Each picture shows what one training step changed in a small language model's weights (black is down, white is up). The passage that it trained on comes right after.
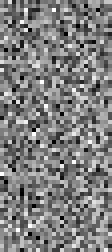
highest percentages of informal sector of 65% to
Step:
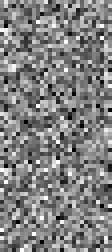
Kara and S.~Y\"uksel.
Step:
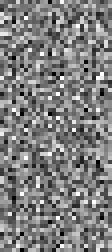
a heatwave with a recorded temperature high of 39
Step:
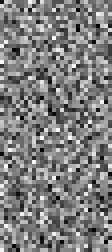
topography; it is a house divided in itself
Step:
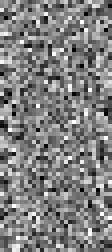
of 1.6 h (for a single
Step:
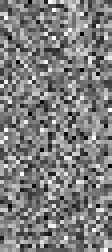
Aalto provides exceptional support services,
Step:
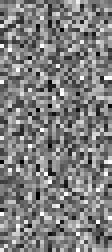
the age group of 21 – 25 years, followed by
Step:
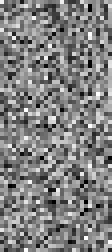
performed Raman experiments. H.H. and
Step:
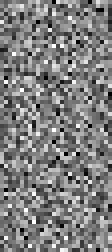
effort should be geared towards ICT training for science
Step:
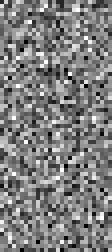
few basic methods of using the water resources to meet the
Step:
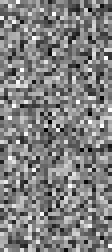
curve for single point energy calculations. Fig-1:
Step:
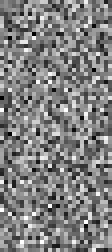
and it is prepared in a different way in each
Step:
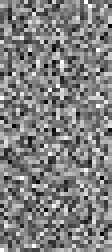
thank L. Thomson for contributions to this work
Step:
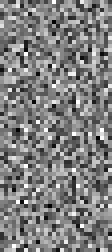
required for couples, with emphasis on the increased
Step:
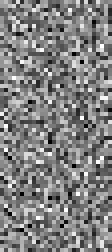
was required under the conditions of the experiment.
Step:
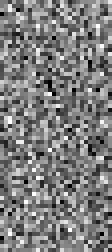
: AB and BA. The red
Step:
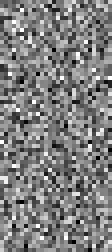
of the velocities are likewise the same. In
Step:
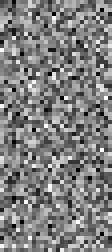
Clark Atlanta University, 223
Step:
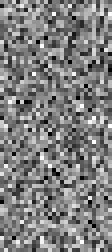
protein-protein interaction network. \newblock
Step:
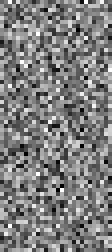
compounds analysed for nitrogen were found
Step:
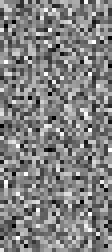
in it. It could be sailed,
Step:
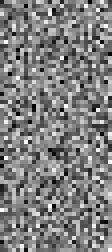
For simplicity we assume that after symmetry breaking the gauge boson
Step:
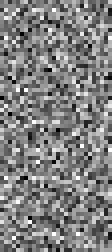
specific, sensor data is processed directly on the
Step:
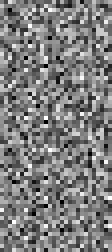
in writing. In most German scientific institutions,
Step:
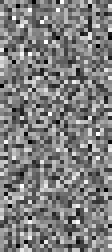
initial temperature profiles are practically the same in the center
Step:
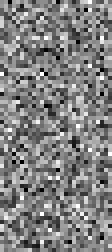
slicing policy model π is parameterized by
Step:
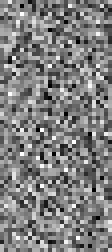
= \max N^+$, then by the
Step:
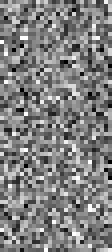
theory (BOT) for analytical consideration of the
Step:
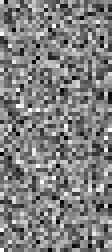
of the project location involving UCs and
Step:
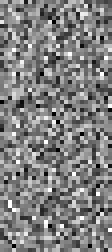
large fluctuations can develop with a correlation length of order $
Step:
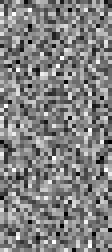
this first time, we are able to find the average
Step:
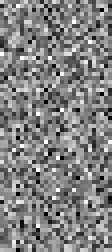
to gas-assisted ion-beam induced
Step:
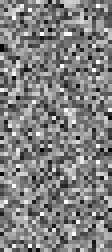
Schr\"odinger-type equations under the
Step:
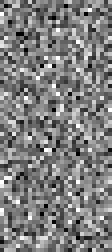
\label{phase} \end{figure}
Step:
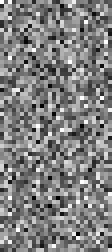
Nitrate Tetrahydrate
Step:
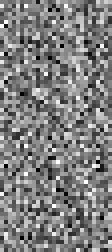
an asexual, filamentous,
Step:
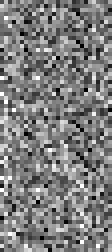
\label{eq.masspre} \ee Using
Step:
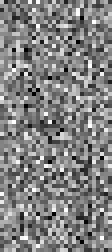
\end{equation} If the value of this time
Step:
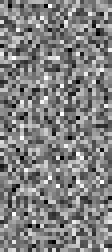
the complications are absorbed in the
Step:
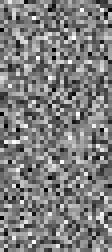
structures has brought the issue of surface modifications,
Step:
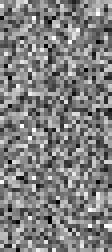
financial indicators). DSA achieves substantial improvements on both:
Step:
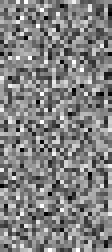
High-HB results vs. those from the
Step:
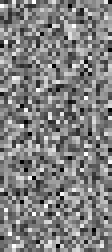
would be expected of gas at its radius. Placing
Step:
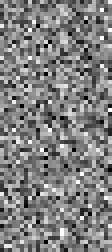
BCA *T. harzianum*
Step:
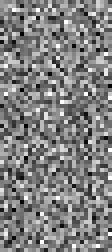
be reduced as well. This is because for many
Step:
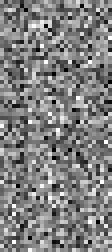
in his district did not have power backup;
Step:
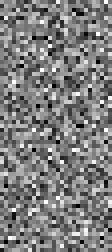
own Galaxy (e.g. Brown &
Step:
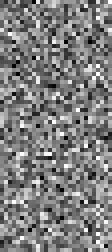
- (1) The item deteriorate
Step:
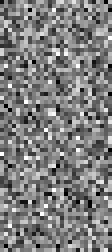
while administration has increased survival rates compared to
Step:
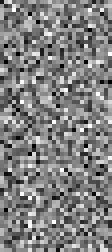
widespread use in characterizing MCF for
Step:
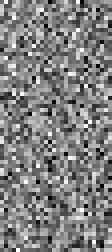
ad hoc choice of the off-shell
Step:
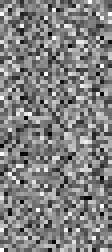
announcement and the peripheral
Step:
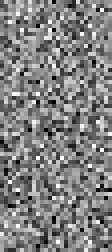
be liquid or semisolids with a film forming
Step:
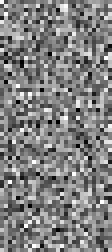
its type. We now show that even in this
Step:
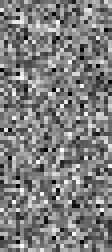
oxygen intensities because SWCX may also have
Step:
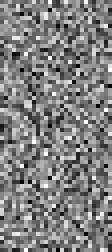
measure, taking in to account the considerable
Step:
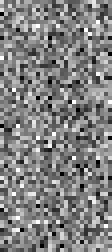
3.2. Correlations between TC and
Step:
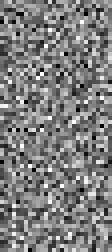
satisfy a quartic equation solvable by means
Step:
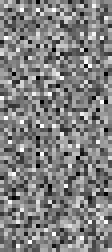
Figure 2 Abscess on eye operated
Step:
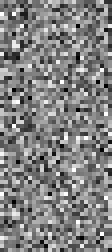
and the EU Mission Ocean and
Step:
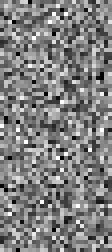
due to the almost twice higher values of thermal
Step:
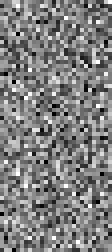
Hence, maximum likelihood estimation, i.e.,
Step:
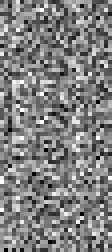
the drag coefficient increases rapidly as the flow depth
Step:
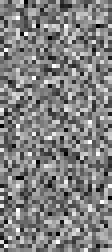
the $z$ axis, respectively, and
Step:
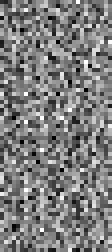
at the distribution of different types of inscriptions in
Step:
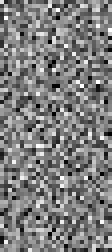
accidents sectors, with more than 60,000
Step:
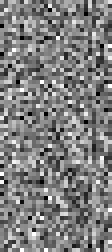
viewpoint of the jet near-field fluctuations, the
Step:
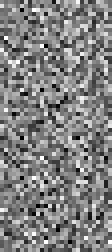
dignity. Pain is one of the most
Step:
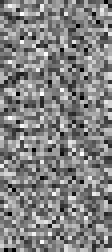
SYMBOLS c concentration, g/L
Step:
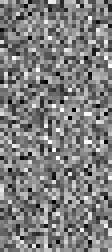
Moreover, it isn't enough to just do this
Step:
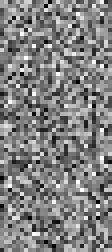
4: Construction of Plithogenic accuracy matrix The
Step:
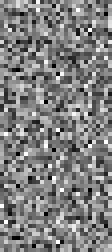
challenged by competing demand- following hypothesis
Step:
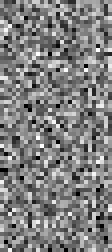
for LEMA by use of a low coefficient of
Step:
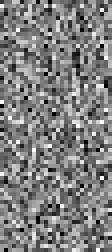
shear along the fibre direction (Fig.
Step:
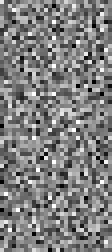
et al. 2006); - Ontologies:
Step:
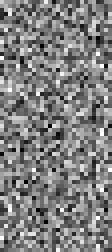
control - Laser with up to 650 W
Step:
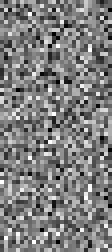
words, it could be said that it is the first
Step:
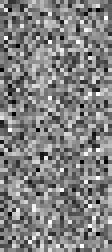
of 0 km s$^{-1}$ and therefore
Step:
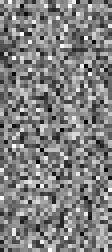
machine. If you can overcommit, then potentially
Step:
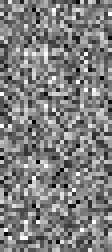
led to a much larger and diverse readership and greater
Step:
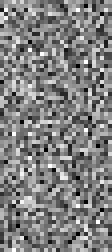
a similar trend in the lensing mass density profile but considering
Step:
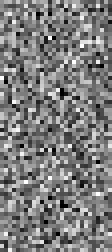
$g/\gamma = 2$ using a RBM
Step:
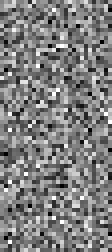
count, as we found that it improves the
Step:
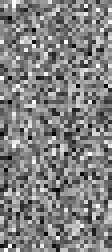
number of executed queries). Our DSL does
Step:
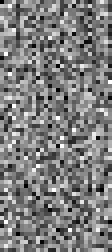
few studies carried out using the SNA methodology that
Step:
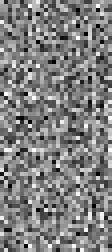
imposed on both ends. The density distributions and
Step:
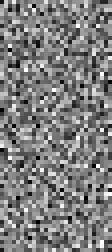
of linear perturbations in the adiabatic initial conditions has been
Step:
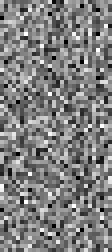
When the above mixing process is repeated with different scalar,
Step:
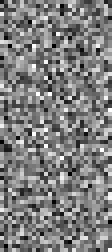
Aid. Reversible Pulpitis
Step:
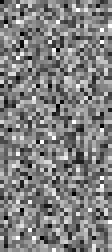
the white dotted line marked in the map at
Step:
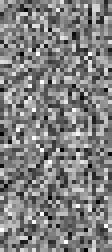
a stop-band for any given frequency.
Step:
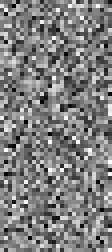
momentum tensor of the cosmological plasma, gravitationally
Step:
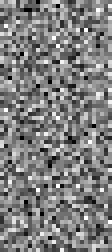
performance of FNLANM becomes better as the
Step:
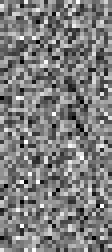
screen luminance or ambient
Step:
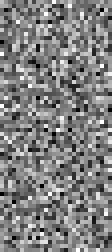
and ethnic presence in Myanmar. While
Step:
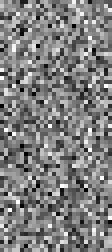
spot at its center. We analyze the fit for
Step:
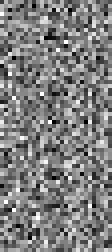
of anisotropic experiments are identical to those expected in the
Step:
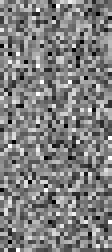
answer all items. Table 2. Scale verification
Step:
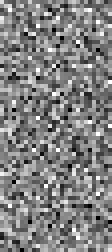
as a function of [\ion{S}{2}]
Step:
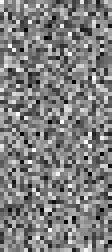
the pair, returning it if present. If
